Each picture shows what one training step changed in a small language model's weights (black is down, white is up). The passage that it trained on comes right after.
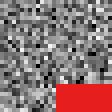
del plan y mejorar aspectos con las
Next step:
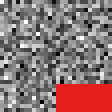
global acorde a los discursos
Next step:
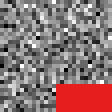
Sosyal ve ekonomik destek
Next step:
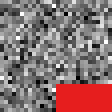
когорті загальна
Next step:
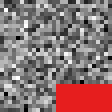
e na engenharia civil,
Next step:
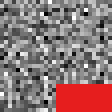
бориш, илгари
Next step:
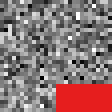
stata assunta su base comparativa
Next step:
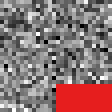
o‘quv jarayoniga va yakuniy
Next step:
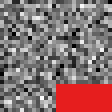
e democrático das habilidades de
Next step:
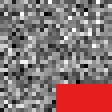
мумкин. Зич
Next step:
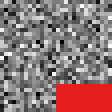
aprobado. Resta cuestionar
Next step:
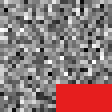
sektor sherikchiligiga
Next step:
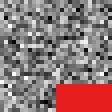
implican. Con base en esto,
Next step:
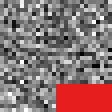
yoshlar uchun muhim sport turi
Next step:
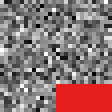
risklarni baholash, innovatsiyalarni
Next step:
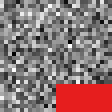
yang telah menunjukkan itikad baik dan
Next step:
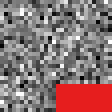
теплофизике резания
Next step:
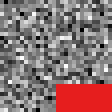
kontraktlarida KPI tizimining
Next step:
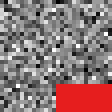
Kópshilik ósimlik
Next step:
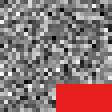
mexanizmlarning o‘zaro
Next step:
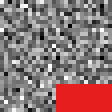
melakukan perilaku yang benar
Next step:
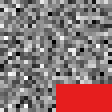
that it would be a decade
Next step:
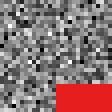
3. Bulgular ve
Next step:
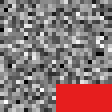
turlarini aniqlash uchun axborot olish imkonini
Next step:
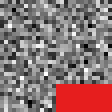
assumere paradossalmente
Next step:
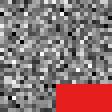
використання відповідних мов національних
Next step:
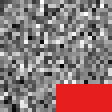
(2019) **Special Report on
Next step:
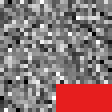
interferem na recuperação pós
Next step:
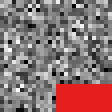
ZÁRATE E ORTIZ
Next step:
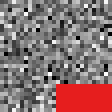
los que han sido sacados se
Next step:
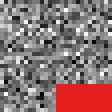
“cada tipo de museu tem
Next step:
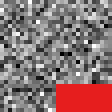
COVID-19, and is
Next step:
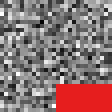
sind prozentual mehr Horte auf
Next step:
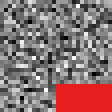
popolazione (Ponti e
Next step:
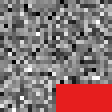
ta'minlangan, farzandlarini
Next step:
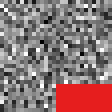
teórica y práctica de su
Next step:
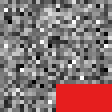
kegiatan pesantren merupakan
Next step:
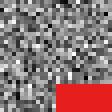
e preocupações financeiras também
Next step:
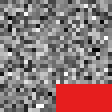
de la infraestructura de
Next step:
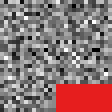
Curriculumului pentru
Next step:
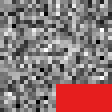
lebih tepatnya pemerintah memang
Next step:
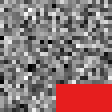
anticipated course of a
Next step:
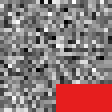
tilidagi 65% so'zlar
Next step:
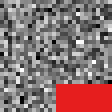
loyihalash faoliyati muhim ahamiyatga
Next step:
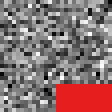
على عدد أفراد
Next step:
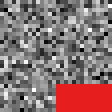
плоды и формирует
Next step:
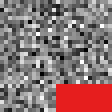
ir a negociar cualquier
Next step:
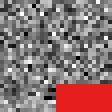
та творчі роботи; -
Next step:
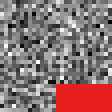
nemen juist belangen in
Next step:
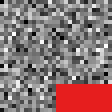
fosse buscar uma tradição,
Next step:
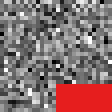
дополнительности, в
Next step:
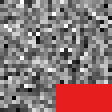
1 hora remoto 1 hora
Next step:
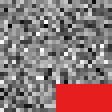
habría estado sujeta si no
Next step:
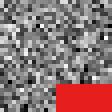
принципово змінює
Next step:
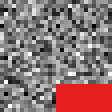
in my room. Xonamda
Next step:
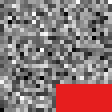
hayratga soldi. Odamlar
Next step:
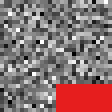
this strategy of simultaneous
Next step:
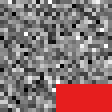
Умуман олганда, давлат
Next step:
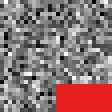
д.п.н., профессор
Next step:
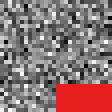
alertaram, acima, que
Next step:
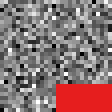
мясо. Ключевые слова:
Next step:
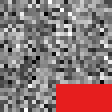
билан, чақалоқлар
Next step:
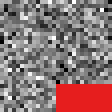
психічного і соціального
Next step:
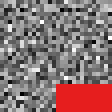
ve potansiyel tehlikeleri
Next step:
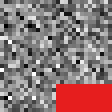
использованы или сброшены
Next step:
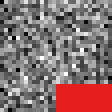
Congada durante a primeira
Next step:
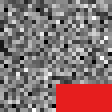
de la normalidad, hisopado
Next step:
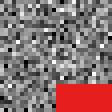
этого выражение для
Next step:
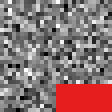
implicó un reto para la
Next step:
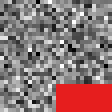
подготовки к выполнению
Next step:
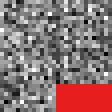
Bilder und Skulpturen,
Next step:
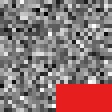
pedagogik-psixologik tomonlarini tadqiq
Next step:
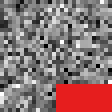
één opmerking moet
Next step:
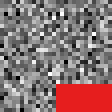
fileu planctonic
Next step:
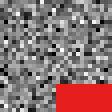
les parents n'ont pas pu
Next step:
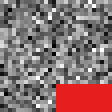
casualmente, se encuentra también
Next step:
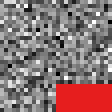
natural sonni bo'laklashni
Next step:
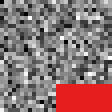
Technological Tools Zahra
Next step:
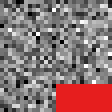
1 iyuldan boshlab barcha davlat
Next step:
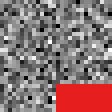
круглый стол
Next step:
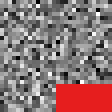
objetivo foi atingido em planos de
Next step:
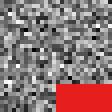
Kitabı* (ss.
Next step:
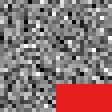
de Drogas" und ehem.
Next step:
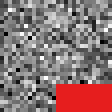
полимер қопламали совуқ
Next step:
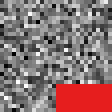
–tadbirlari bo'yicha
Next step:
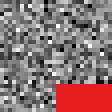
Shoxista Konchilik sanoati
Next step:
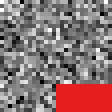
воситалари ва хусусий
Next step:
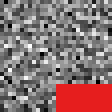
importância ter um profissional enfermeiro para
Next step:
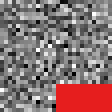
davlatlarda ta'lim siyosatining
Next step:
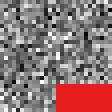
с контрольным была низкой
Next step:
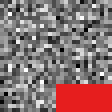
bo'yicha keksalik davrida
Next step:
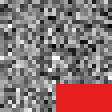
moeten worden uitgezocht.
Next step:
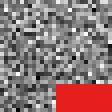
O'zbekiston Annotatsiya:
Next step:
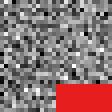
estruturadas, guiadas por um
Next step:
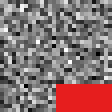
harakatga moyillik,
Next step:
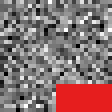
los señores solicitantes
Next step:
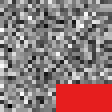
қизиқишларида –
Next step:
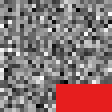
Moreno Cárdenas
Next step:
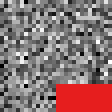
ampliar o nível de relevância e a
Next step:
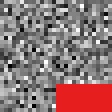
“Yoshlar o’zlarini
